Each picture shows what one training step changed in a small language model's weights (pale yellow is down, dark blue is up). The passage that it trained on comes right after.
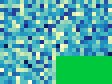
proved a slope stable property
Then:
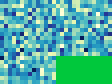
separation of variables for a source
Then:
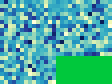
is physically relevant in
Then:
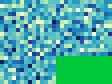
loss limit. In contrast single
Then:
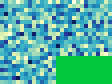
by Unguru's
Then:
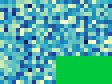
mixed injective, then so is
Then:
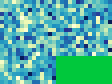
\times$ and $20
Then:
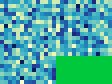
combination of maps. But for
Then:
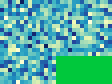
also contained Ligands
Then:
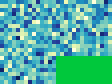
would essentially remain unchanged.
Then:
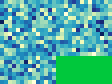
a wavelength that is small compared
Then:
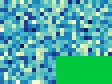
it is necessary to remove
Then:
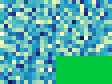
time instant $i$
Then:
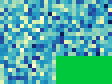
$K$. The data were
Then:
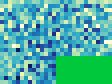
(CT) excitations,
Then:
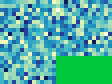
they would ``automatically''
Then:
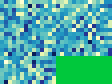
Next, we apply the
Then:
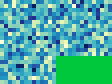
and diffuse UV heating
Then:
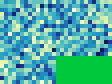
disjoint union of Borel sets,
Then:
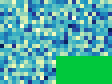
$\ZD$-modules with
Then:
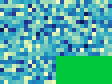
report on the use of
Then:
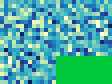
to verify (18) for
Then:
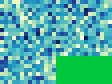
\HomR( T,
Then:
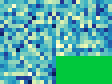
collected for each liver
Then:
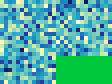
, $m$ dependent variables
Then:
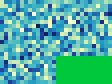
two-photon losses are
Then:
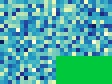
complementary nanohole and
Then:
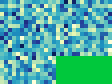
present a necessary and sufficient condition
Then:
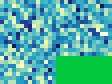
to some well known problems:
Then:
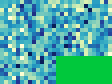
Phys. Rev. Lett.
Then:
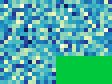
waves can introduce noise in the
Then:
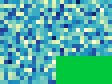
logarithmic terms are added in
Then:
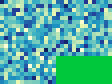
differentiation of the phase of
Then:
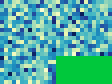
the numerical search explained above.
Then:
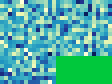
probability measures these parameters have a
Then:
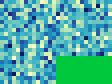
fixed dimension $k$. For
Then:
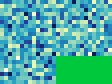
section, we demonstrate this using
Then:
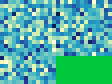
types of the central atom and
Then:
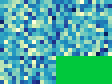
in this figure, but,
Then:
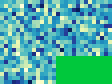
non BPS saturated states
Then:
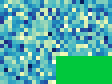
a broad range of scientific
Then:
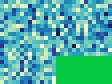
et al., experimental measure
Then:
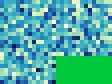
Waerbeke et
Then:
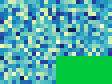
a RQ AGNs. This
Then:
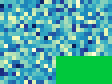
is a professor
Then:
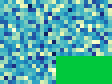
Boston University,
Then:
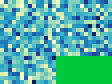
Unfaithfulness of
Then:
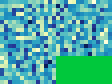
transverse expansion. Hence, the
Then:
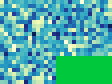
to apply the formalism of
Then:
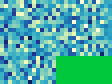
To reduce computational overhead during
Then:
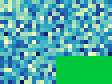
(based on subjective
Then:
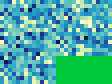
and $0 \leq k
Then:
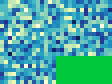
using the LSGAN
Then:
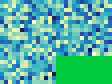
in time as Mach number
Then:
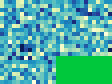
, \end{eqnarray}
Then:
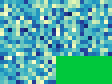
complete and flexible than
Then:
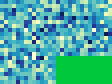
go from one region to
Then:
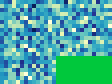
and we will reset the
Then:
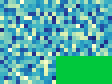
if for all unit vectors
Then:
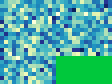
in this case as well.
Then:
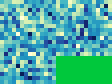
\midrule GradeNet
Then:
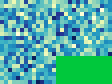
while the square marker denotes
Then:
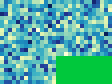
opacity of the matter
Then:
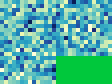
gradients but new results
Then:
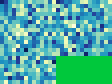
imaginary. Combined with
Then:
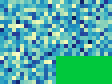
by means of theta functions
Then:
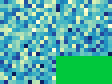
second theorem, we show,
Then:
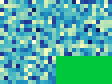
on keywords superconductivity,
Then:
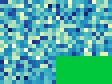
gives a solution of the
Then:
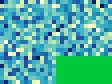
where we took into account
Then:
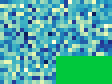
emission that appears unaffected
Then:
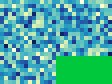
tomography to obtain
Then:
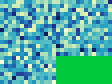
positive activities on
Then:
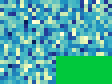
will use the traditional approach to
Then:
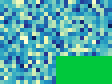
By the first-order
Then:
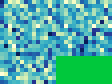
as JDEM and
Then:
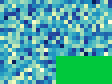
have a $(\cP,
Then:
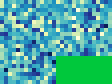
to be compatible with the norm
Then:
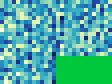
hat in real space,
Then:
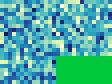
well. Figure 3. The
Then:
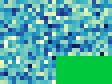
bundle adjustment approach, yet
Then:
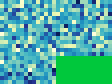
symmetry $u\leftrightarrow
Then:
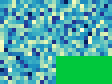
it in integral form.
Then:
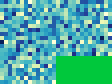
alternatively, tests of a
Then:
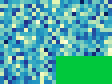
shall also be led to
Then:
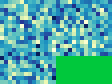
for a locally optimal control
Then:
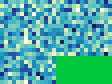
QCD side) are both
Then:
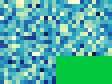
In this paper, we consider
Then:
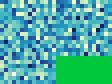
gate voltages. This allows
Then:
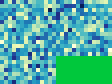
kHz peak separation, more
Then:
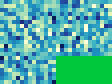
for perturbations in the model
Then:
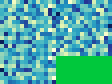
of the optimal fixed point
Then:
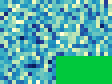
$\{b^\sigma \mid
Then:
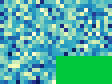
the %both of the
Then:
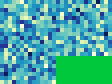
for a judiciously
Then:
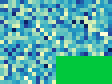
motivated by astronomical
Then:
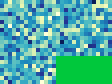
Langevin equation,
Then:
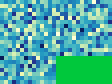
stars located within the range of
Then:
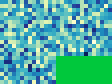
suppression effect becomes too large
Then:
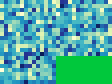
transition probabilities with sufficient steps
